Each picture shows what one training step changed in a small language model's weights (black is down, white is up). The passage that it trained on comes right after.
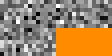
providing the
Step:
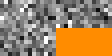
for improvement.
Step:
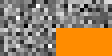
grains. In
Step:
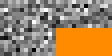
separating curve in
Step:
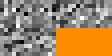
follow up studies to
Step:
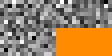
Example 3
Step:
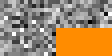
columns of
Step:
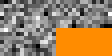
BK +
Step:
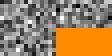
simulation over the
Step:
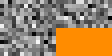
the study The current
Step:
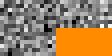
example the well known
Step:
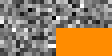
g'( \theta
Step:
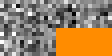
generates solutions of
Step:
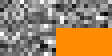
pattern, with
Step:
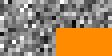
for the development of
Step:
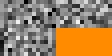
Air University
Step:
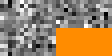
and is finite.
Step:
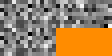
X X X X
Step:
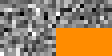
to the Main
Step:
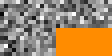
However, the obtained
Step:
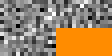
the usual
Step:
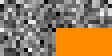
these approaches often
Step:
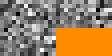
are not significantly different
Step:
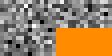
in a finite subset
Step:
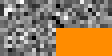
finally obtain under
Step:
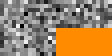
depend on a choice
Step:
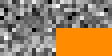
$h \in
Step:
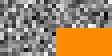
the density of a
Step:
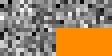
and sustainability
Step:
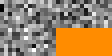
communication with
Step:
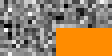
commonly used
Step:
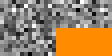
a set of
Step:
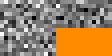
The significance of
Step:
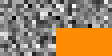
[9]. Figure
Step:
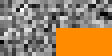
to reduce problems in
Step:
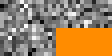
in this case is
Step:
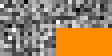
result, Theorem
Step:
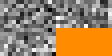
was powdered
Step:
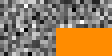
the square of the
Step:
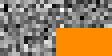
example of non
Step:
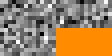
climate change
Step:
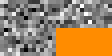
related to the
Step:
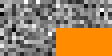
modules functionalities
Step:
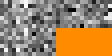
and 9). In
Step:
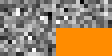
more animals
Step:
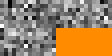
the methodology.
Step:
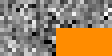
to organise
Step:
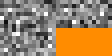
show that every node
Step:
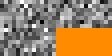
in the existing
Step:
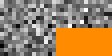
trajectory approaches
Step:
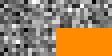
a 7-dimensional
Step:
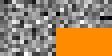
K \varepsilon
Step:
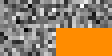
the PDF
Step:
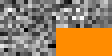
problem and establish its
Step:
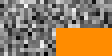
the record of
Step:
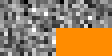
The microcoil
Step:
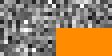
the forest
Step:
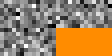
B Z_i
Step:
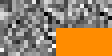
included. Results
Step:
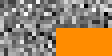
around 17
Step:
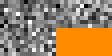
with 8-
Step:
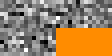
signed distance from
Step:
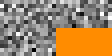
applications of AI
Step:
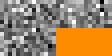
constant. This paper
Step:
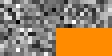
and chemically
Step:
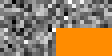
\noindent {\bf
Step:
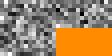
sampling from
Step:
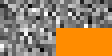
in dilute
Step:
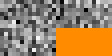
have never found
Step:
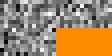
to hire an
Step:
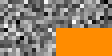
this that the
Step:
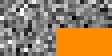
to zero and the
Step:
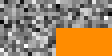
trivial. Let
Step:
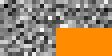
section we outline
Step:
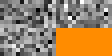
sufficiently big
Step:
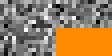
variables et nous
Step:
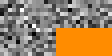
we consider a finite
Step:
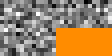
For rendering
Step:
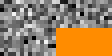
based on their
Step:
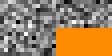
four of us will
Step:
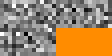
parents of
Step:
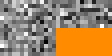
of interest. -
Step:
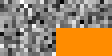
in the amount
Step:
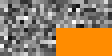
un proceso
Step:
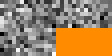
general parameter values
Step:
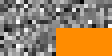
that under the assumption
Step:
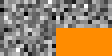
curves over the
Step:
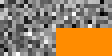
view is developed in
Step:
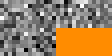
the Sapling and
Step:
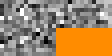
to achieve this
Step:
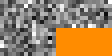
the existence of a
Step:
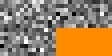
weighting in the
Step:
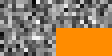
it suffices to
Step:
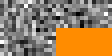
the convention
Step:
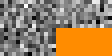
the right in
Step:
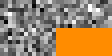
it follows that
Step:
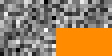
edit the
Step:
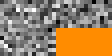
On bounded subsets
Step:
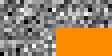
designed the
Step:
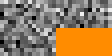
The previous models are
